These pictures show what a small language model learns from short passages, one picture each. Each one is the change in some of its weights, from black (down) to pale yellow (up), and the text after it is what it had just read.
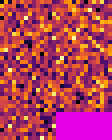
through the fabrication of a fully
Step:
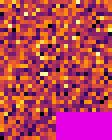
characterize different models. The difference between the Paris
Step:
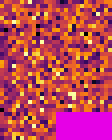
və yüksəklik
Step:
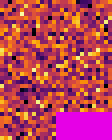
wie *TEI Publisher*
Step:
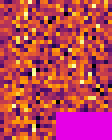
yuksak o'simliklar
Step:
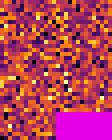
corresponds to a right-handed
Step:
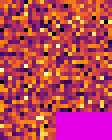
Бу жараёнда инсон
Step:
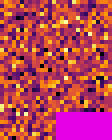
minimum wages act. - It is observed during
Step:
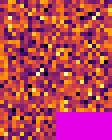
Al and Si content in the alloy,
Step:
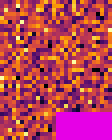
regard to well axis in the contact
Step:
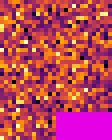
соціальної організації
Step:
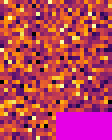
of the same order $k$ term, see the
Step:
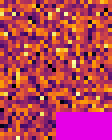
NMMR could not maintain in the range
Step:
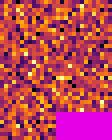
ilgari paydo bo'lgan
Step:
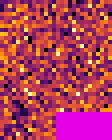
Section 3 we compute the self-dual
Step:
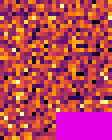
new model for clinical trials of
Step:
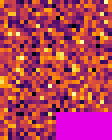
four features in the adsorption of metal
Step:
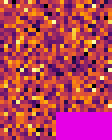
году ЮНИСЕФ
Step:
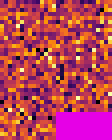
dwarf spheroidals enables
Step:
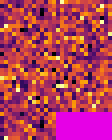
mais próximos do centro da cidade
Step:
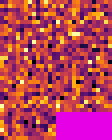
used sources of information among the German young
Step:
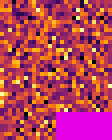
2017 ainsi qu'une variation
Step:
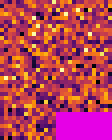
las mujeres a nivel
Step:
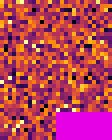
the bivariate Pearson’s correlation
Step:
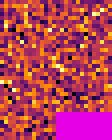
by tuning a narrow-band
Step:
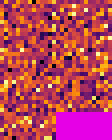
frequency over long fiber-optics
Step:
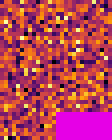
dissolution profile of pure drug
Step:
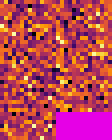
guggul 500mg Twice
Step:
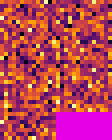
Transformational leaders make a new idea.
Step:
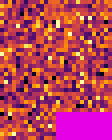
Irregular case [20] corresponds to
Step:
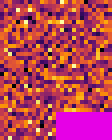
knowledge of the environmental set-up, and
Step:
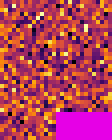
4NS, UK \newline $^{
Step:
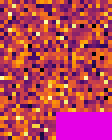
testing. Factors of topsoil
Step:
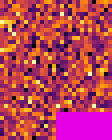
used, but these still require temperatures greater than
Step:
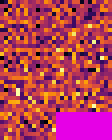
suitably accounts for the data or
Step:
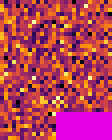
). \end{equation} We compare with
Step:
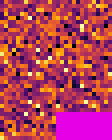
части речи, а члены
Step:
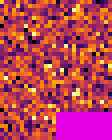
seventy and eighties, these
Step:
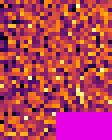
task of transmitting IPv6
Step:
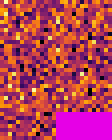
for all scientific discussions and the preparation
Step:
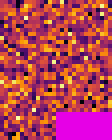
and reinforced concrete slabs
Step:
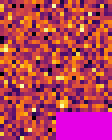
due to the Lipatov equation. It is
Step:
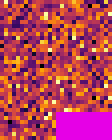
Manual of Mental Disorders
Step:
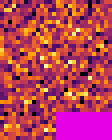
of particles n_i ” with energy
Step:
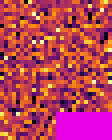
the 2-km Transects Line
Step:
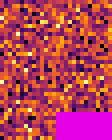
по сравнению с их
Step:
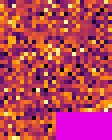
validation approach of DeepRoad by a
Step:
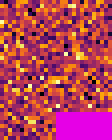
As with any company with very deep
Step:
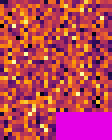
- ma'lumotlarni "qazib
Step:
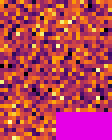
has a minimum at the location of the
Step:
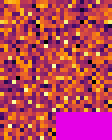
program". *Peace and
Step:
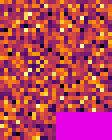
la exposición a estos productos se
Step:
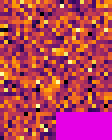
by simulating the neutron response to see if
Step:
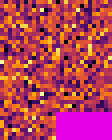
migration and runaway gas
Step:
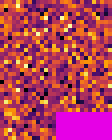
attackers to develop increasingly sophisticated,
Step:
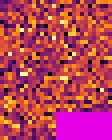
et al., 2011). The model ensemble
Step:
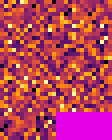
an increasing incidence rate and limited
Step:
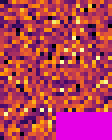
options include also preliminary packaging
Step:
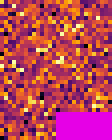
kihívásod az
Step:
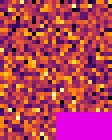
products hold on to the digital market.
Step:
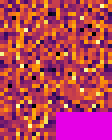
від суто примусових
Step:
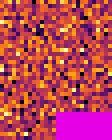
activities. Strong data security management
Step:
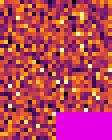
and leafing period in temperate climates
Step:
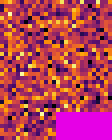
temperature range of 200-900 K.
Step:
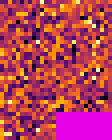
significant relative differences (i.e.,
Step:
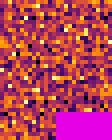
translators of domestic games
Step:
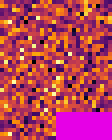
only one sidelobe of the spectrum
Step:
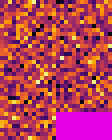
to simulate different levels of supervision and
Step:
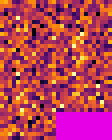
is the diffusion equation for massless photons and
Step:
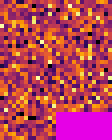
tilidagi ogohlantiruvchi
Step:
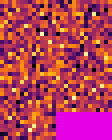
MHz, possibly due to
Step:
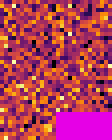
s_i} - \frac{\partial
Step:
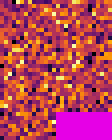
all OAM channels. The isotropic
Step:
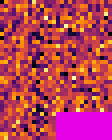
turbulent EGMF) for a
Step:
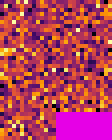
there was a greater possibility in passing the
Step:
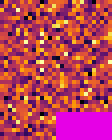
30 case studies (Figure 1 and Table 1),
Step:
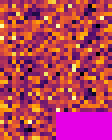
\hbar)^{1/2}$ corresponding to
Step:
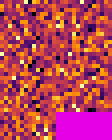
$\hat{u}$, and saturated output
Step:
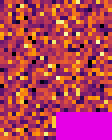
horizontal fluid currents. This
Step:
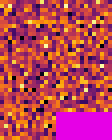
$^{f}$Faculty of Pure
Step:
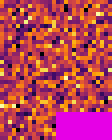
neighbors ($2d$) so that it
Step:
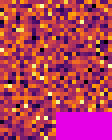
the degree distributions of an actor
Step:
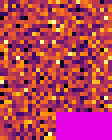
4. Example of false
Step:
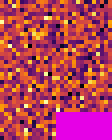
l'intention d'internationalisation
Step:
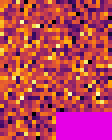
also by the signs \geq or
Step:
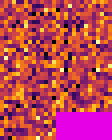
architecture and philosophy, the
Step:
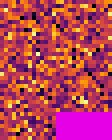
Fig. \ref{fBand}, consists
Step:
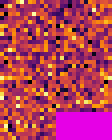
Lei Municipal nº
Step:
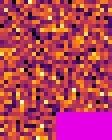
time or space averaged properties of those
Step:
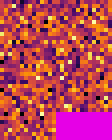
el fin de probar el modelo, se
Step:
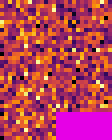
and* Computing Devices in
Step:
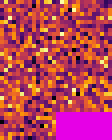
on nutrient-deficient or
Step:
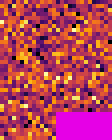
the HiCAT testbed are shown in
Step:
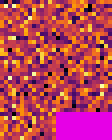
to use collaborative platforms when the
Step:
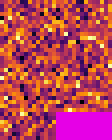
during the entire duration of the
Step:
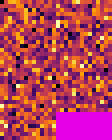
RF frequency offsets. As the RF
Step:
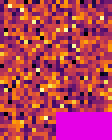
significant at one per cent level and Current year
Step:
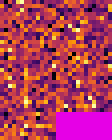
takes the form \begin{subequations}
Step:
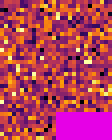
the comparative analysis of energy deposition and
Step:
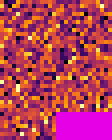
serve only to help an analyst understand which model
